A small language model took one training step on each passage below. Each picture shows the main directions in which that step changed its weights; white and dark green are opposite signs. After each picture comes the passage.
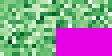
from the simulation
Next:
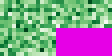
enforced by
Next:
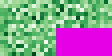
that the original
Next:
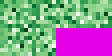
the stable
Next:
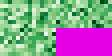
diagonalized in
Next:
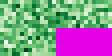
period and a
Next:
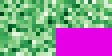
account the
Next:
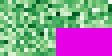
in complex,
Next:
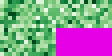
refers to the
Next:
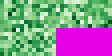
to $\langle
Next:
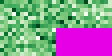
a concrete
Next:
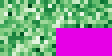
to search other
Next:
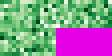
and relies on
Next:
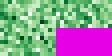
class of observables
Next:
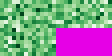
decreasing for
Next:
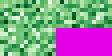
containing the
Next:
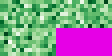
with $\hat
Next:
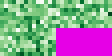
scan. We
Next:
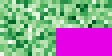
of interest
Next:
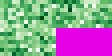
$R$ in
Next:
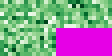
show models without
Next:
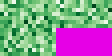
LE |
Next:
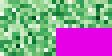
the low temperature properties
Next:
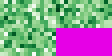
and evaluation
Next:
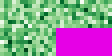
of $q$
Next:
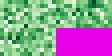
shift in the
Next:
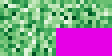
led generations
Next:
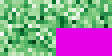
the NUM
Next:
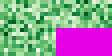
of the realized
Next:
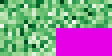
weight to this
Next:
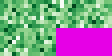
the results in
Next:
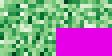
help us
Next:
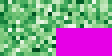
strips measured
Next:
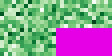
standardized, it
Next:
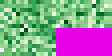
contrast to
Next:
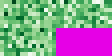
We can tell
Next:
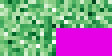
geodesic that
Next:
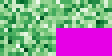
of capacity
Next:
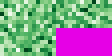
significantly, we
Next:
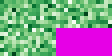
the full
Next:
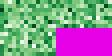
the disturbance
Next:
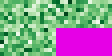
in which case the
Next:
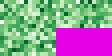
related to
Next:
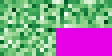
the scheme
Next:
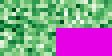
constant $\Lambda$.
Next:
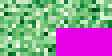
\psi + i
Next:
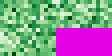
the channel
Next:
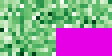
detector during
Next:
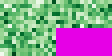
larger the simulation
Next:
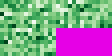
+ \epsilon
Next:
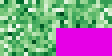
section outlines
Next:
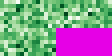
involved in
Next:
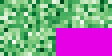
finite in the
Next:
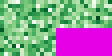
specialize the
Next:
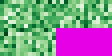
number of the
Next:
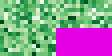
numerator is also
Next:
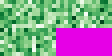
be a good
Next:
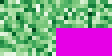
connected network,
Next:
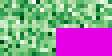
the kagome
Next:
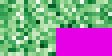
phase. Using
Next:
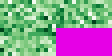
etc), the
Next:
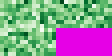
makes the evolution
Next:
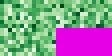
compact direction
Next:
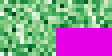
phases and is
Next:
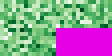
of the $\vec
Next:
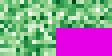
And their
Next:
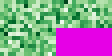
of the lens
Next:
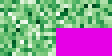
8 mm to
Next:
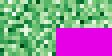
strings of
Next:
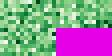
\alpha =
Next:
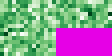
and the dynamic
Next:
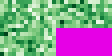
and the atomic
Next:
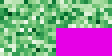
also apply to
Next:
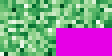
for the length
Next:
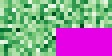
the stout
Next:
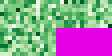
will see that this
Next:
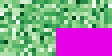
\leq {\beta
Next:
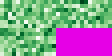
structure $ \mathcal
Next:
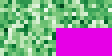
and type of
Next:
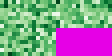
due to higher terms
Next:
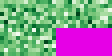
new representation of
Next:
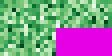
the expansion of
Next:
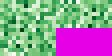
of their need for
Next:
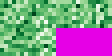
calculations are
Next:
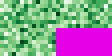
molecule state
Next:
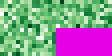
on experiment,
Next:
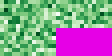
maxima at the
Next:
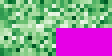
be an LP
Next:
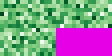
The geometry of
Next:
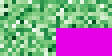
\le \ell
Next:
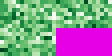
a diffuse
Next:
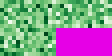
gate on the
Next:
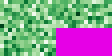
technology is
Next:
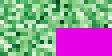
at $\theta=
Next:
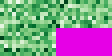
to correlate the
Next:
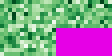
to bridge
